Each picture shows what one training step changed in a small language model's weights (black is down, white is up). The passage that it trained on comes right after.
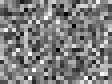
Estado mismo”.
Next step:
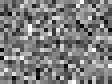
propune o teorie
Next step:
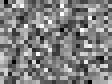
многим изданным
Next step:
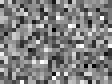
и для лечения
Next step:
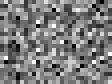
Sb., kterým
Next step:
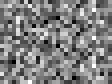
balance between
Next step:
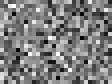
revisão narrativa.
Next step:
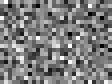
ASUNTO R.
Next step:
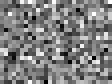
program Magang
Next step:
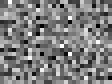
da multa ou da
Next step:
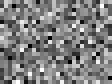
penelitian oleh
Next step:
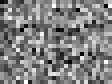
samarali o‘quv
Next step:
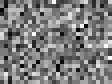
deb ataluvchi
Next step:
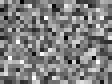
secondo il Centro
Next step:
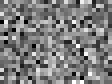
eşanlı denklem
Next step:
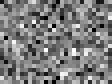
en paralelo (o si
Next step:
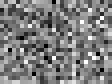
sociedad más justa
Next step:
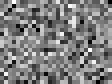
The possibilities of
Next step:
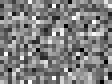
структуры и
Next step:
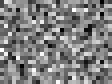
un premier temps de la
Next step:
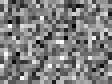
teknikleri sistematik
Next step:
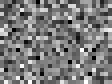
la etapa inicial y
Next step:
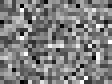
و (Eastman and
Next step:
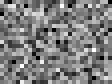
tizimini raqamlashtirish
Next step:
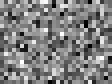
можуть призвести
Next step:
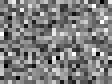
efeitos da Lei
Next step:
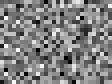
kabi holatlarda.
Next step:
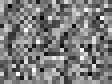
Hirsi Jamaa and
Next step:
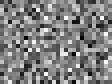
بهبود جنبه
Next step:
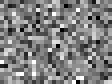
ini adalah 110
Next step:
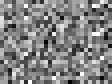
в сохранении и
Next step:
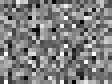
des articles), la
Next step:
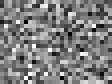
de Ivan Marques. —
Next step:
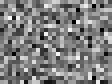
este dobândirea
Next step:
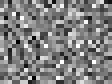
بالبسملة في
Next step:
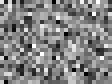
scientific conferences and
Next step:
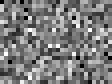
umuman olganda,
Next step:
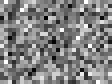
Pedagogik Maxoratini
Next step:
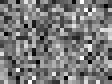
15 minutos y con
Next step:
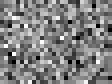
y multa** a
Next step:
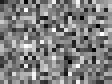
va sho‘ro ta’lim
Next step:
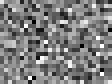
що личинки
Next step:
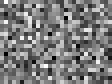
su incardinación como
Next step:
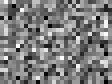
Dushatova, S., &
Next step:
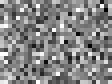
and Coverage Path
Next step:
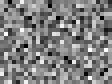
Muhammadiyah 1
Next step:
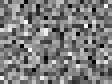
Д. Аронов,
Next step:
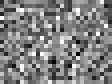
mountainous regions
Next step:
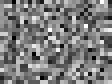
il est difficile
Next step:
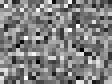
эндометрия у
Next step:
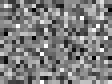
the Writing Competence
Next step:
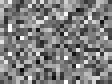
do *Diário
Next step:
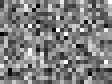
este autor, la tasa
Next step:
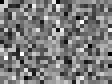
jaǵdayda jana
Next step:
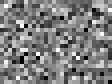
una cuenta que le dejan
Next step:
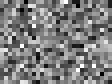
xizmatni tushuntirish
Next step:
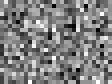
и опустынивание
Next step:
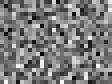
qayta ko'rib
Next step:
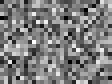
yine bir ayıdan
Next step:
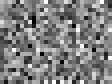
информация переместилась
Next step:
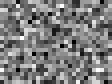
aporte complementario
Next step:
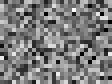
Enfermagem do
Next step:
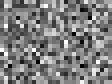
biri, bir yandan
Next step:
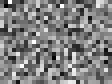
shuncha kuchli
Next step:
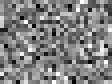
İçin / To
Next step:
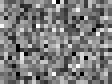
O'zbekistonda ushbu
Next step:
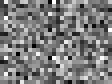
с текущей
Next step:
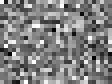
cápsula /
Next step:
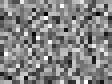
bagian pelayan
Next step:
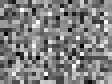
critically ill
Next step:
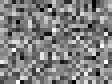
hududlarga yangi
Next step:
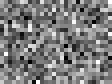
5 años y con menos
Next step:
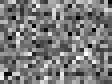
la protección de la
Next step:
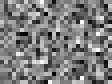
выучить, по
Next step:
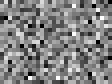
- تشكيل
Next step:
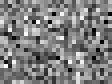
jarayonlarida muammoli
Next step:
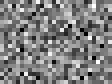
élls. P.
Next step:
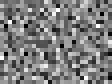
do espírito
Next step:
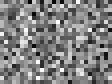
Factores asociados con
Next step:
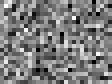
of Academic
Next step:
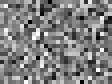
validity test.
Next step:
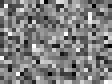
pleasure, mind,
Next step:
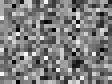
ölçeği alt
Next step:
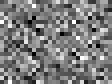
kadrlar bulimi,
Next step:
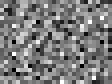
qilingan qonunlari
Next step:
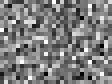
juda ko'p
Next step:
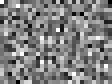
são os próprios
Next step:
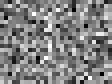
avval qo'shish
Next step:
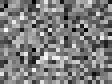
José de Camarón
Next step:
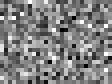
jumladan O‘zbekiston
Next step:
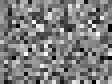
литература /
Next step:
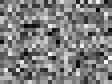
of Commissarissen te
